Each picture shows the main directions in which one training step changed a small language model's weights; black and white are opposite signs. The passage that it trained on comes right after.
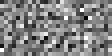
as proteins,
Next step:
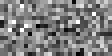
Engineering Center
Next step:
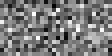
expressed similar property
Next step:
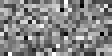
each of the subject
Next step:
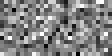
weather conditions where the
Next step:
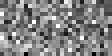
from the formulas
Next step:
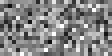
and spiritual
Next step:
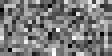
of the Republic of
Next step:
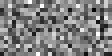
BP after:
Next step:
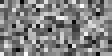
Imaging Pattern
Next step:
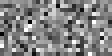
and the generally good
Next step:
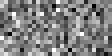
This happens because of
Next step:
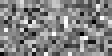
the globe bound
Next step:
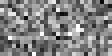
country is rich in
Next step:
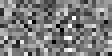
on the 7th,
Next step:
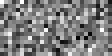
and price reductions or
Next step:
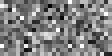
influential. In
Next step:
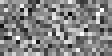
optimization, reduce animal
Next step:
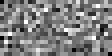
characteristics of *V.
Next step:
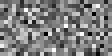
the accuracy of the
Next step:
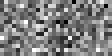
minimized 36 during
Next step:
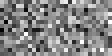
it itself contains lower
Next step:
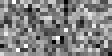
additional burden on
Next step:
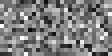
offers comprehensive data
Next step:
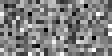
to represent the real number
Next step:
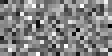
LLC Journal
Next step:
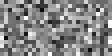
ability of a person to
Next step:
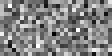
pH-values were
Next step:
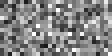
Obtained from
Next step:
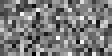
1. Introduction
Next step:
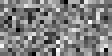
a mustache on
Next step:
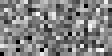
entries in the least
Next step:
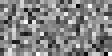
the heat transfer coefficient for
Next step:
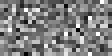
the dynamics of wealth
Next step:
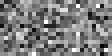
integral $\xi =
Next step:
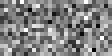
1 ml of the
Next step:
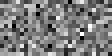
surpassing the
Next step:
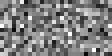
interventions from a
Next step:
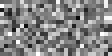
Facultative plants
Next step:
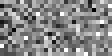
her spiritual
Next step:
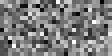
training pixel are
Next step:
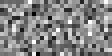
Feedback X4
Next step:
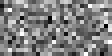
elements; and -
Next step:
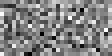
to the list of developing
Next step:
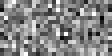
Although natural continuum
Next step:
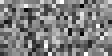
anisole due to
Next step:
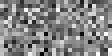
the background of our
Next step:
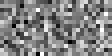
Mechanics at
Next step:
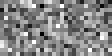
accept this text, is
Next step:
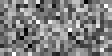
with three additional test
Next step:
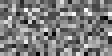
the terms of the
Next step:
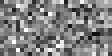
shared only with those
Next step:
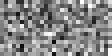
sales promotion is
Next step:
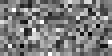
this paper. It
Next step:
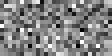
can be made for both
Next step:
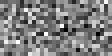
the use of molecular
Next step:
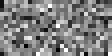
reagents to
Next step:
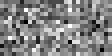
the caudal
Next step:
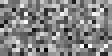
view of its small
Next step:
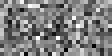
represent to mask their
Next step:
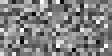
matrix that can be
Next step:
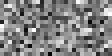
can be observed.
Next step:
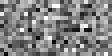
high reliability.
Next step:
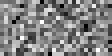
approach and 15/19
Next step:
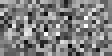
as a new host
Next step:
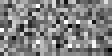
surfaces were
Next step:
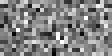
transcription of many
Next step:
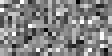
The callus from the
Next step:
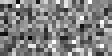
or slightly
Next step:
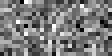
conferring a better
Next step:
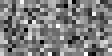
the park to play
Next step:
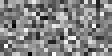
is to: -
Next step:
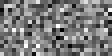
of the left heart
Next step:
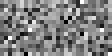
the environment, and
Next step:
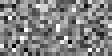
service quality level, the
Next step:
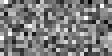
was an associated large
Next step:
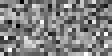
of renal stone
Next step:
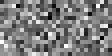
that 47 percent of
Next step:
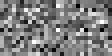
the latest years,
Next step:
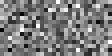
processes like AI
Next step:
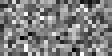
contains the country
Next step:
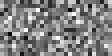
a sustainable supply
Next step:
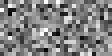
was fractionated,
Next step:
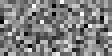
most efficient and effective.
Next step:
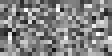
the use and transmission of
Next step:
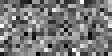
text explores how
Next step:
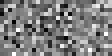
of platinum
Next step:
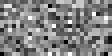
*in vitro*,
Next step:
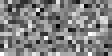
retail rice
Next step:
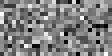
to collect data.
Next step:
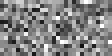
their interactions with society,
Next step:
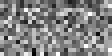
the complexity of family
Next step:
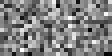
and Recognition).
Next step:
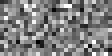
across organisational
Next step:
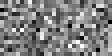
Figure 17 shows the
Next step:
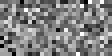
the coupling type
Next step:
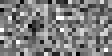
The selected village where
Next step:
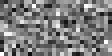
to not a debate
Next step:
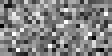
were not reaching out
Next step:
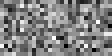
it to vote in
